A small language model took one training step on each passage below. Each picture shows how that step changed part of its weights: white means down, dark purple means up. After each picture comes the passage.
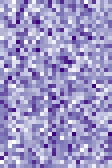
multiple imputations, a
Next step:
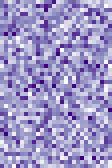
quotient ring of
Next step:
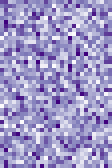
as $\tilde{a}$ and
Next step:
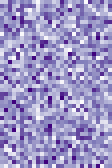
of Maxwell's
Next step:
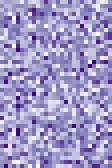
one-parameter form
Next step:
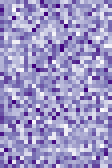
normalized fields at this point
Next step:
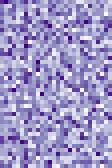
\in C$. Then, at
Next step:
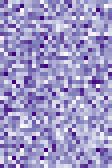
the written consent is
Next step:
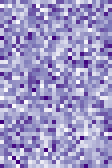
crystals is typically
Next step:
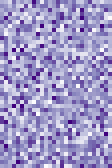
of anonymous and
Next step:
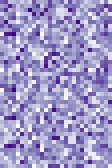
we are only considering the
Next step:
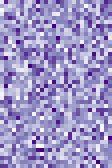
shifted toward lower
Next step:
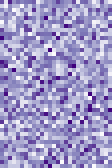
and Lopatkin,
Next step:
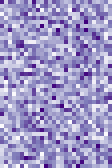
peatland fire
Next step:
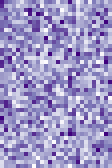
grams, respectively. The
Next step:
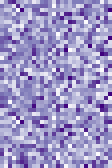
them. Similarly,
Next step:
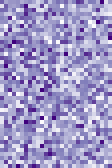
see Figure 4F. 8.
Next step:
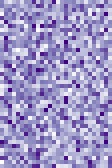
the second and the third
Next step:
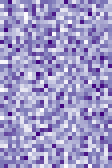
{\bibfnamefont {E.}~\bibnamefont
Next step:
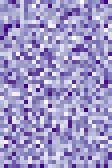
an $h \in H$
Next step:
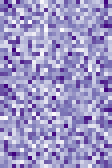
respectively. It is clear that
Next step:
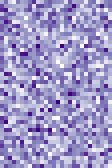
structure and a gauge
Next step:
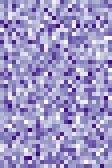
tensor $\sigma$. In
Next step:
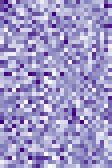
respectively, after a change
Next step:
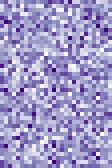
part of the image,
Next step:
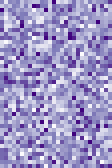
in an oil-bath
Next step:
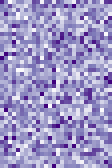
denote the space of continuous functions from
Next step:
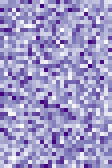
interlayer Van der
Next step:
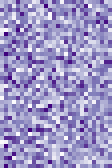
ethanol in a total
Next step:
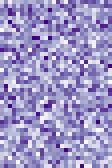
Hence, the transitions are
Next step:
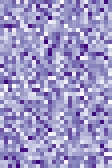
\mbox{ for }~
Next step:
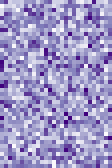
fundamental statistical
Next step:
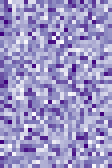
universal family
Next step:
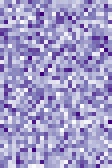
from time-outs. We
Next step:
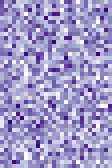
if the observer
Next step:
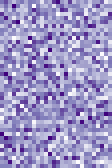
binned in 4
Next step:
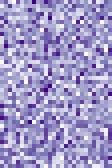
of this procedure.
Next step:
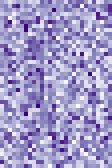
transition near the optical
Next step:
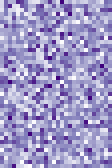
which concludes our proof.
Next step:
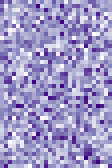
defines closed subspaces of
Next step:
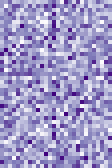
is then applied at
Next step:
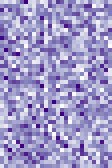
that the doublet structure
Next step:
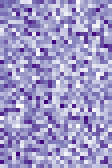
forest grows into
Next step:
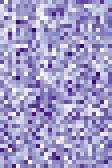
of occurrence of each
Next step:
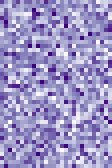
distance law in the
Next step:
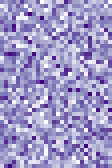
\begin{equation} K =
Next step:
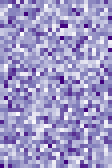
\B.$$ The following
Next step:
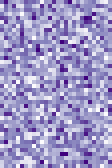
approach nations integrate data
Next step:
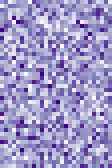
exists $\delta>0$, a
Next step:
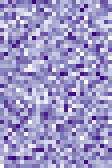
(Disc, Next
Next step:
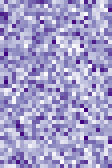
define angle as "a pair
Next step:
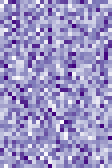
and the Bohr
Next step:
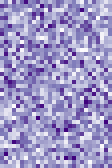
the long wave length
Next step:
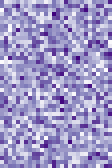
performance from low-resolution
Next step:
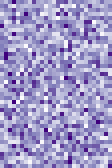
EBIV index is
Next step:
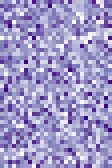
at time $t$ can be
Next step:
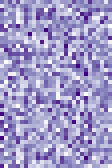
(YM 2) and
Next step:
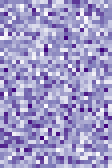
but the supremum
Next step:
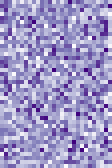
Fig. 6,7 and
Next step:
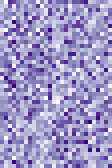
the Ehrhart
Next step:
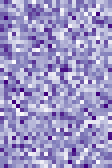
growth rate is equal
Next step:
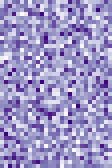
$\overline{hp}$ are
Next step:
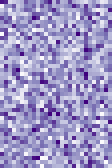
study focuses on
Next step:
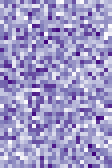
the extra x assert
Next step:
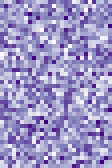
central moment of
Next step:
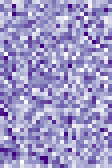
Each student played
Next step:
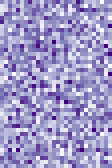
spectrum of the 55
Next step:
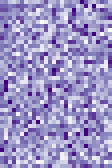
General Health
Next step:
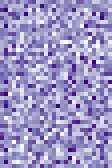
and alkalis as
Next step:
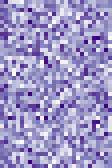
there needs to be a
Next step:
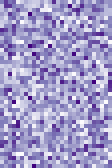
might argue that the
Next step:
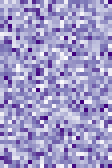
drug selection.
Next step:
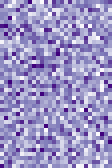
14 shows the voting
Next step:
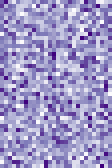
out in collaboration with
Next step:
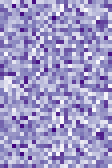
, T^I , and
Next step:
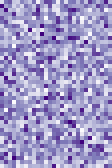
$\omega_l$ and
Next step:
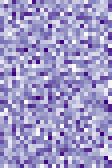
degenerate U(1)
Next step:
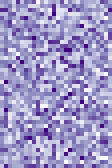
they have the chance to
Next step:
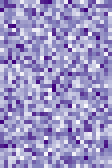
herding up to
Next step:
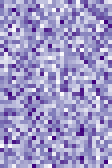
of all the runs
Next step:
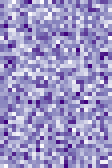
and Scottish
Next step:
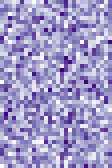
Recommendations for
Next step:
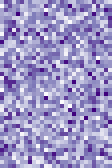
the owner, who
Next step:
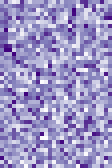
basal plane during the
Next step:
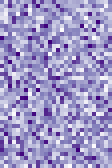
of the pronounced
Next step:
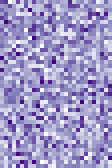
under the influence of
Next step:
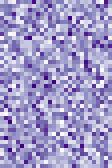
of the linear fit with the
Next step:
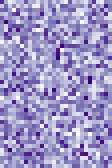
that the clustering has
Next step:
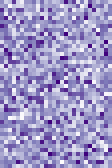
the subsystem $\alpha$
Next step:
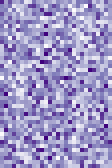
and investor interest.
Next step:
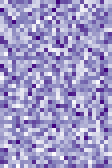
and landlords.
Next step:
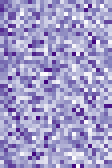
bear it as best they
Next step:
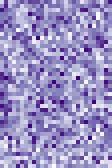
unstable cone field of
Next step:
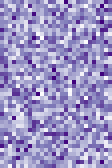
electricity sale
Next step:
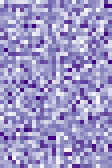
that the first equality in the
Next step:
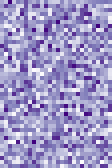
of the interactions among
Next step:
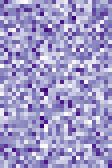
of GPUs. This
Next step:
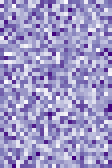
$\varepsilon >0$. We
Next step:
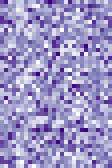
order to improve precision
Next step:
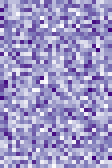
image plane field of view
